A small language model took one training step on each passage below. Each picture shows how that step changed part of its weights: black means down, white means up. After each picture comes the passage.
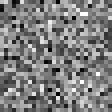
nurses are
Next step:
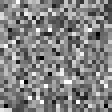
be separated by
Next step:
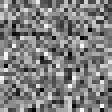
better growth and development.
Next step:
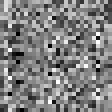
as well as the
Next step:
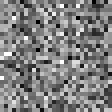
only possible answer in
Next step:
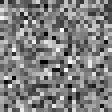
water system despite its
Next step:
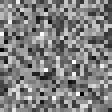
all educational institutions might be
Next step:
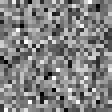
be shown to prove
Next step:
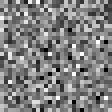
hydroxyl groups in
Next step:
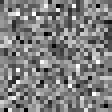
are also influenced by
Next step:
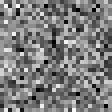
is "there",
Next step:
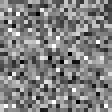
local updates.
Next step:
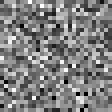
a monetary policy
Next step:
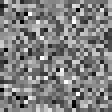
directed, such that
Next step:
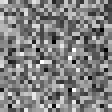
view of its structure and
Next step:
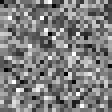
The mixed solution was
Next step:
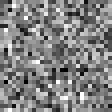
used here have different
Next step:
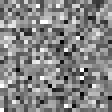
the following questions in order
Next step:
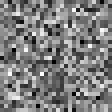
The aqueous
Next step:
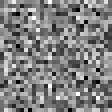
21st June as
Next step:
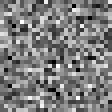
of arbutin
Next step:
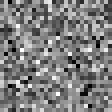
[42]. When physical
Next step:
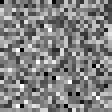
SD LL
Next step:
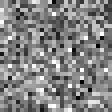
hand and the deliverables
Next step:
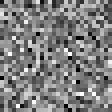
FR-25 The
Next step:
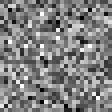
CMS lines of
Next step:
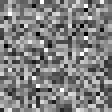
Lacuna in
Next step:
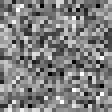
to theoretical knowledge
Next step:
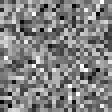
the system $n
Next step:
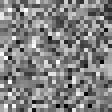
and class VI
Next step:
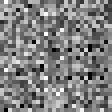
valuable time on
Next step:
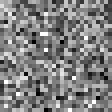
publication of ISS
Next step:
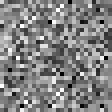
on the response variable,
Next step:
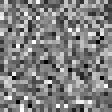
failure. Damage
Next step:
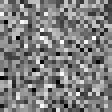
purpose remains widely
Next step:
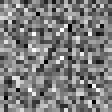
visible whether it is
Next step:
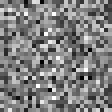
one application in the same
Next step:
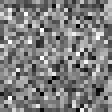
Processing Report
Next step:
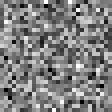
to achieve this. A
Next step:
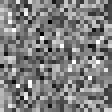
leads to many important
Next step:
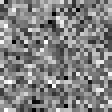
work with them* -
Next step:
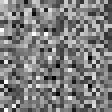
shown in **Figure
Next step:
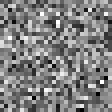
and transmission lines
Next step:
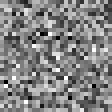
with specific content. For
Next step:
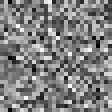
[2]. There is
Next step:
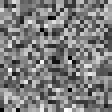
Professor at the Department
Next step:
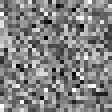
art forms provide essential
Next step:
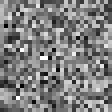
highlighted the importance of
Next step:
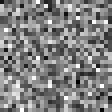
primary anterior
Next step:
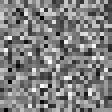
impede economic
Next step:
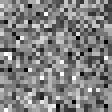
knowledge on how patients with
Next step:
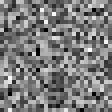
worldwide significantly
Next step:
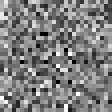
mark making. In
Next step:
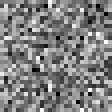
y que se
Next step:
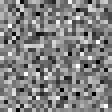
acquisition 429
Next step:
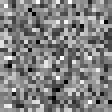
cure effects (the
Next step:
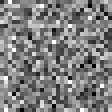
2 (IPA
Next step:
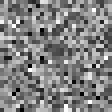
HERA during the
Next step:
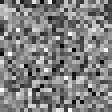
the lower sector of the
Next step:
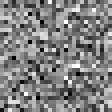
Pilot plant
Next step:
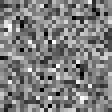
- Respondent
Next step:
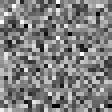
extinction risk.
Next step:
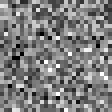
of findings [8].
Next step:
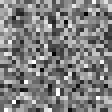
percent, respectively.
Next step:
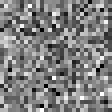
the functions s_k
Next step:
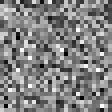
the humanistic ideas
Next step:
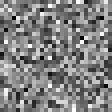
the penal code
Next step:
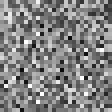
reduction achieved by the proposed
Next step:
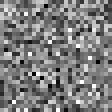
is not detected.
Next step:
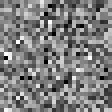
Combine - score
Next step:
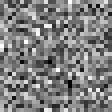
obtained. B.
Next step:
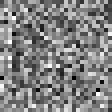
value of scientific research:
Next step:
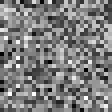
the complexes and
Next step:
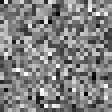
with alkali
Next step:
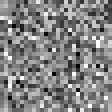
well as how these technologies
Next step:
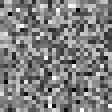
of evaporating
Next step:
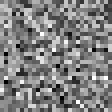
with an assessment of
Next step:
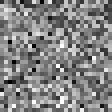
the quantification level
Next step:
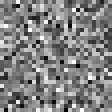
guide, a student
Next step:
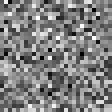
the average observed difference between
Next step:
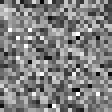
the central authority cannot
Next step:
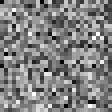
Taiwan and
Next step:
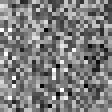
of calls:
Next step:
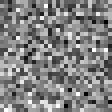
anesthesia with
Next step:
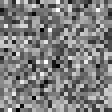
Popular 4
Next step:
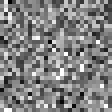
operating temperature of 77
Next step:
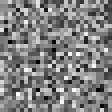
remote monitoring of
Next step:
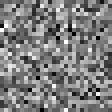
aerobically for
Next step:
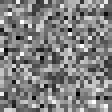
Minimal Structure
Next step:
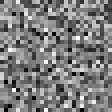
for fake profile
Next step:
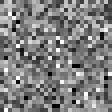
(also the term
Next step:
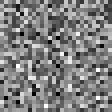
banks' risk of
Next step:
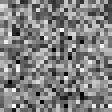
of the research has been
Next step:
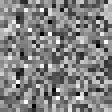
denotes the main peak
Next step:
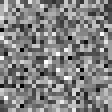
force, the time of
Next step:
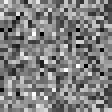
synchronization and
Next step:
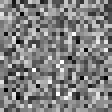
natural object,
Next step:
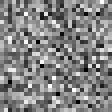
report a novel approach
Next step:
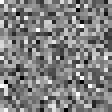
in me, though he
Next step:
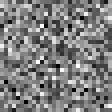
stratified random
